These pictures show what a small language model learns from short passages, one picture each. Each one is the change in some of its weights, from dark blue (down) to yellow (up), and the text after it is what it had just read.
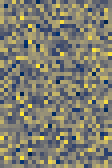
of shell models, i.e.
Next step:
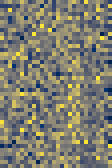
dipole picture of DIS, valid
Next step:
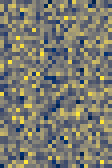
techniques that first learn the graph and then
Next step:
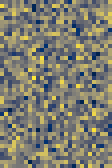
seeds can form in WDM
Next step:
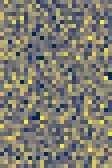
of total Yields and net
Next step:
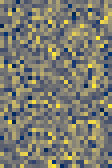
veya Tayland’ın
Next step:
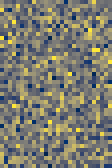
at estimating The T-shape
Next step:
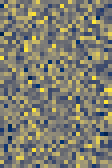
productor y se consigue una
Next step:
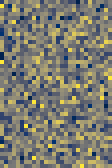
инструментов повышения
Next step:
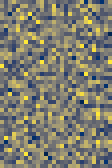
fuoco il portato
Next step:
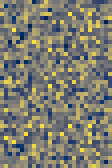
papel significativo
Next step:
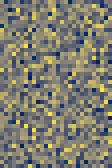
tog'risida” gi
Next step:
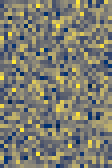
not to benefit, more especially those
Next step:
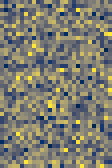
пару днів, про
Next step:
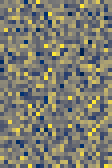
of the manuscript. All
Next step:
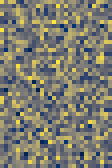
which results in the deterioration
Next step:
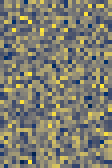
they can be accounted for too.
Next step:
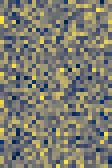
на государственных или частных
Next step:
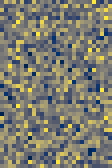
workers and strict compliance.
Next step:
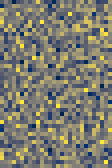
agency costs. The idea behind
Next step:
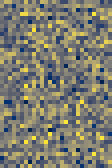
ситуации» на
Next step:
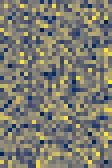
eine Nachfrage aus der
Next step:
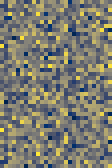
alone after her mother's
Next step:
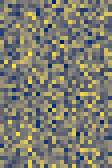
Prophet, may
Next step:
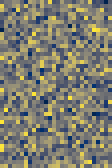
so pogosti tudi
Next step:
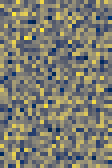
thriving in exploring the nature
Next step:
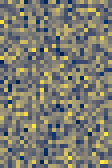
von Karman Institute for
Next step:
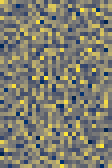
caminhos para acessar
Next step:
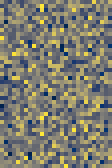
annihilated by the
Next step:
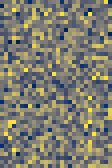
null Grab yourself a
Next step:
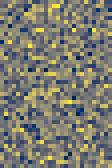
time intervals. To further evaluate
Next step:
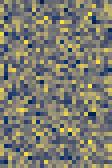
Cylindricum* Figure
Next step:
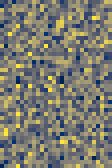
we set the number of states
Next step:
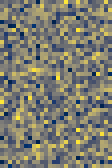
27 cases of normal cases correctly with
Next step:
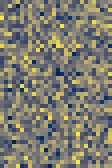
shell is thin compared to the
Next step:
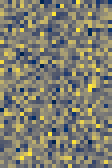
polynomials appear in the
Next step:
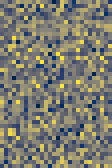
an application to a forecast of
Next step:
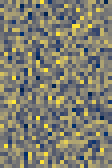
qualitative terms, lacking of detailed
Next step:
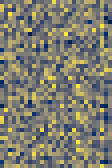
undovchi qudratli
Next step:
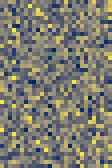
than other subjects across all three
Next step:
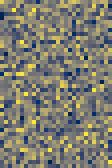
performed a spatial Fourier transform,
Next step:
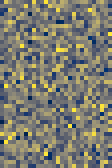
through polarisation signatures.
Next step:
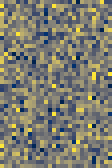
at the National Institute of Standards
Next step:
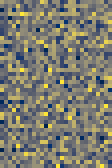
олімпіади з
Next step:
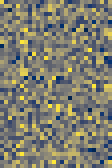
Astronomia, Universita'
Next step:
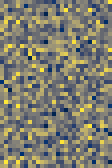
просто так, отнимая
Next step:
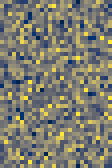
wasting status. Daily
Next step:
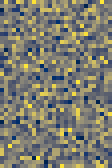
users. We can find that there are
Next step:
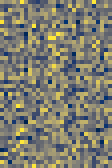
National Council of Educational Research
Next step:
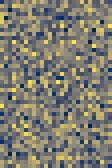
formation depth at a given well)
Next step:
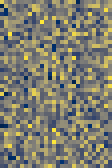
In den jeweiligen
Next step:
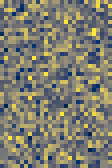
two heavier flavours. In
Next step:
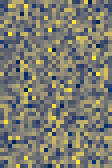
3/2 is due to the
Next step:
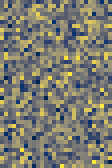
Giving holly water and
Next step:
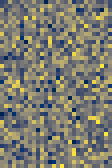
(2013). Comparing the
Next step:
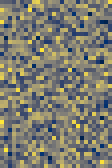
la portée de nos actions sur
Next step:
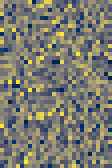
explore the impact of video
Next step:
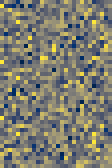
va maqsadli marketing
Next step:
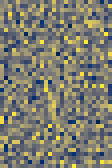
aholiga 600 holat
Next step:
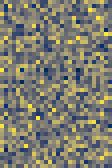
4. State diagram of Buyer
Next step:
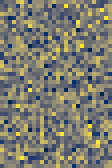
violations and offer options for
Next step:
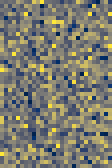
sanoatida kam energiya
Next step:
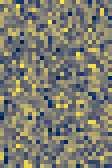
yield the correction as: $\langle
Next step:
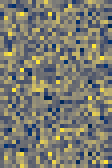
networks attempt to prevent attackers
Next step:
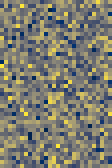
imkoniyati, kamroq
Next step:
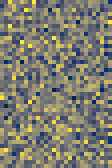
length of 2000 km, no attenuation
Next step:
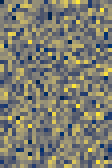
offer valuable insights, yet
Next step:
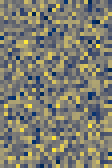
evaluation of intra-orifice
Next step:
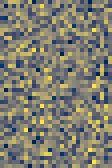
otorgaba derecho
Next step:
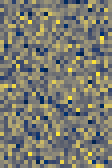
value. Human rights and
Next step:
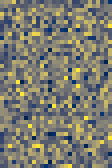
authors have contributed to the
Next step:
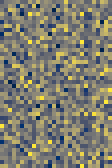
on some general picture which we are
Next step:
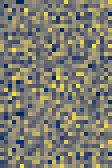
One of the key tasks for
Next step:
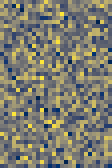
*Love and belongingness
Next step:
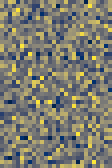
of non-symmetry regarding to the
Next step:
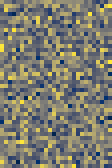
of correlation between adjacent
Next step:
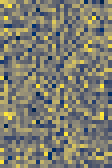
using a fiber interferometer
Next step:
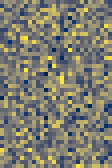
and J. Wei,
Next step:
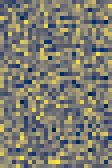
Thus these results, if taken at face
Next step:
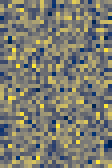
photosynthetic product that has
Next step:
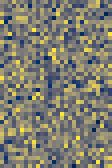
negligible under any conditions because of
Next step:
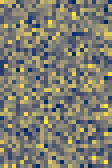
umid bogʻlangan
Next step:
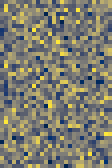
текущее состояние
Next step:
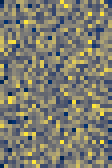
the surface is indeed dominating the
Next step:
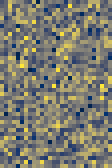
ALMS will be carried out after the
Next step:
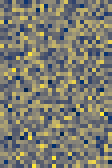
for the superconductor is in a
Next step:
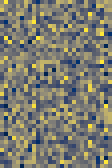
adalah Yogyakarta
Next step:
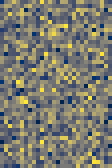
- Councils/authorities may
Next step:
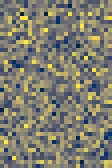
positive and negative. Significant
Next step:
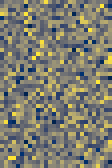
de sus objetivos. Tabla 1
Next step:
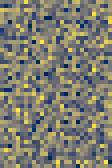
билан қўшимча
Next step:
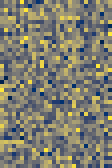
the spin polarization of GNRs in
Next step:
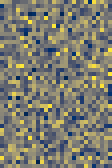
and have a grey background.
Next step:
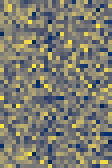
emisión de obligaciones por los
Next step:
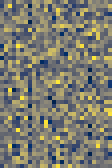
It focuses on stochastic
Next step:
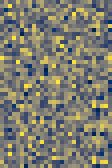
asboblari turli usul
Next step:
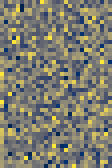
improved by analyzing data of different
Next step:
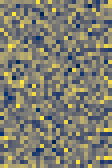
com planície um
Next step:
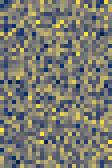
has further dealt with the relevance
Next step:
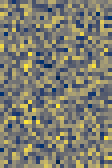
of the same type of simulations used before
